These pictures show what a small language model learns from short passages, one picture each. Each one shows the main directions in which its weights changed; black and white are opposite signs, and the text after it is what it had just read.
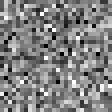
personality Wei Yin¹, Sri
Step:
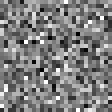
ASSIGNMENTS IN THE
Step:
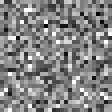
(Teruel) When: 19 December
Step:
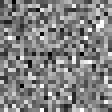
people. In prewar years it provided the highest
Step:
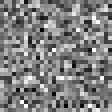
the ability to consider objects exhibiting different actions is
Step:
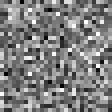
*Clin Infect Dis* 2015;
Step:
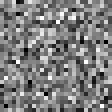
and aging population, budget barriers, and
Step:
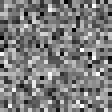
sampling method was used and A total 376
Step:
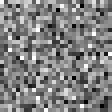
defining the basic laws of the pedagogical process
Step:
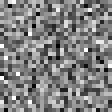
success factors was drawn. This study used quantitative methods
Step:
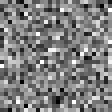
(Pharm D), P. Rami
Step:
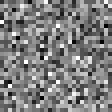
are very sensitive to external resources especially at the initial
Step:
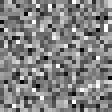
Certain size criteria must be met, and
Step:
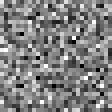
Department of Physics and Materials Engineering,
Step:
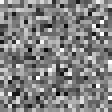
role in society; they must be aware of changes
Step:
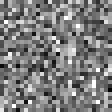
is chosen using 100 ms windows and
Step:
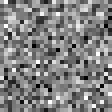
robbing Cervantes of his
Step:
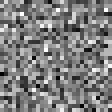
in a standard compaction mold with a diameter
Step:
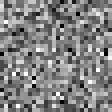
per family was the most common. Regardless
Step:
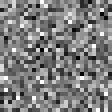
different Israeli universities, until he got
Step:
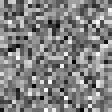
data. Shortly, the issues of this
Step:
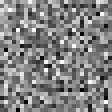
truth. The third misconception mentioned by
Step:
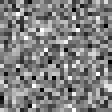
to exhibit considerable antimicrobial effects against various bacteria and
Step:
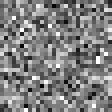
survey participants first to prioritize user feedback over
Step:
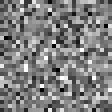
to fulfil the Purpose as
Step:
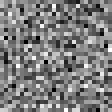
students on each theme is explained below in table
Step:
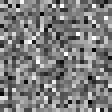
epiblast enclose only the top
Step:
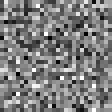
Temperature is an intensive, statistical quantity,
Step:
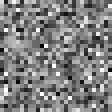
2018 from Pastagem.org
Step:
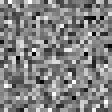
files including CAD in an XR environment,
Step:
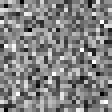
use of the phrase, "Chinese
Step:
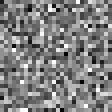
On the basis of these scientific works, the influence
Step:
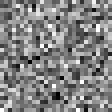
of Visual Perceptual Skills,
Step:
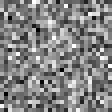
following the fate of traditional oral narratives in
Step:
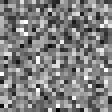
the medical disciplines, anatomical sciences
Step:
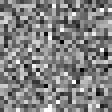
treatment with a DPP-4i
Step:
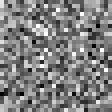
price forecast scenario, showing P10
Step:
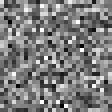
Genetic Polymorphisms and the
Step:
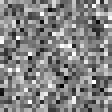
Do item-writing flaws reduce
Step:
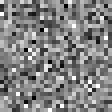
other sub-districts was
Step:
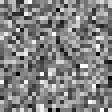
to new heights and will transform the economy of
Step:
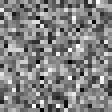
non-declining species derived from the
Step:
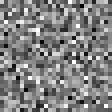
is the measured power input value (from the
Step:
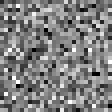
local server and interact with the database in order to
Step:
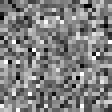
amounts of glucogenic amino acids,
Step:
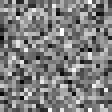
h. [d] Decomposition of
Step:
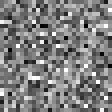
z^n$, $\lambda (\neq
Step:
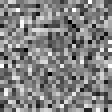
than twice without becoming pregnant. These were
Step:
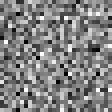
and thermal stresses Introduction to plasticity 10:30
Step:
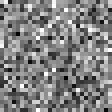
Bhattacharya, P.
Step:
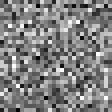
routes leads to further delay. with lower
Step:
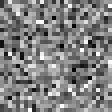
FCPS Anesthesiology, Indus
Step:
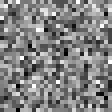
determined: $$\omega^1 =
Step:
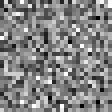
temperature and its relationship with a variety of environmental and
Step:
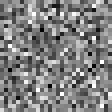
be simultaneously acquired. As LESLLA
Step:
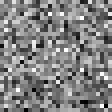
the proportion of time students reported spending revising
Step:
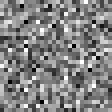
has a different purpose and helps scientists answer a different
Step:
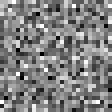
recent developments in technology and methods have given rise to
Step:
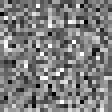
expensive method Nava Chocron
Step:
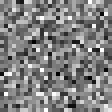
and the resulting health issues. Implications In
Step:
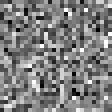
system and it can be caused by the original
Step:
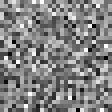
varieties (MNH-786 non
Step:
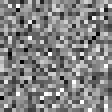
soluble ash value (%) 5.4
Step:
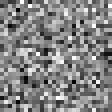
change: The major challenges being the following -
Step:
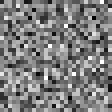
that electron-donating substituents and
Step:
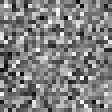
spond to the (311),
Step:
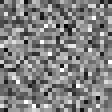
the notion of time discontinuity)
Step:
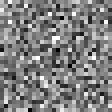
understand the interaction between reef morphology,
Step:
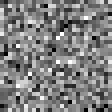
rapidity will provide a powerful means of determining the
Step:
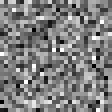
for the campaign. The proponent will tie
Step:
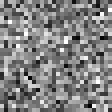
bore, which allows for efficient heat removal and
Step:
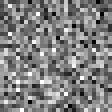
formation is a key factor that mediates
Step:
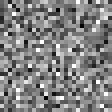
possibility to produce highly porous structures with high
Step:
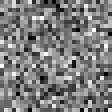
resin, and also on the rate and extent of
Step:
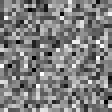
dengue infection in the countries of South
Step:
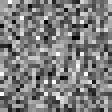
difficult to predict than the heat demand, particularly the
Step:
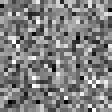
manufacturing carbon tool steels, high-speed
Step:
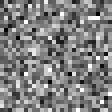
mathematical modelling enables of efficiency and easily realization
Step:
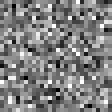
the sample sintered at 1000
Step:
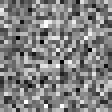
the geriatric age group, early
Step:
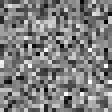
radiation pressure force of the sun can not
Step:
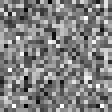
there must be $\{\alpha_{1i},
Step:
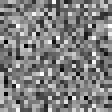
goals. In addition, well-planned and
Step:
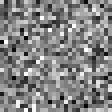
of Natural Sciences*, 13(71),
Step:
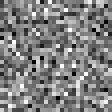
food intake), vegadharan
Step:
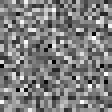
vs. highly polluted) allow for an analysis
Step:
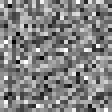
expansion ' α ' have been measured (Figure
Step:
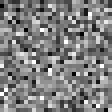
2850 cm⁻¹ region indicates that there are
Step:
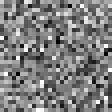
this qualification. Access to marketing and
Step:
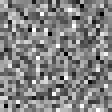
The area of interest of each image was divided into
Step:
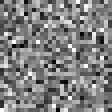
the problem of gender inequality is tasked to
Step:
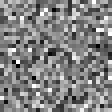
flexible and externally focused organization, characterized by
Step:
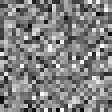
In this regard, the plan is seen in Table
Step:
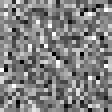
A. & Casanova, M.
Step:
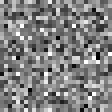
in normal range in all the patients.
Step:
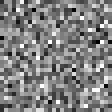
the issuance of interpretations of tax
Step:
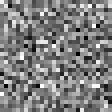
The association between the KD level and subsequent
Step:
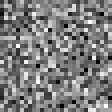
model. Keywords: Employment,
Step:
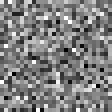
design element](#) to avoid the feature being used to
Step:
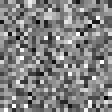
– 27) were obtained out of available five
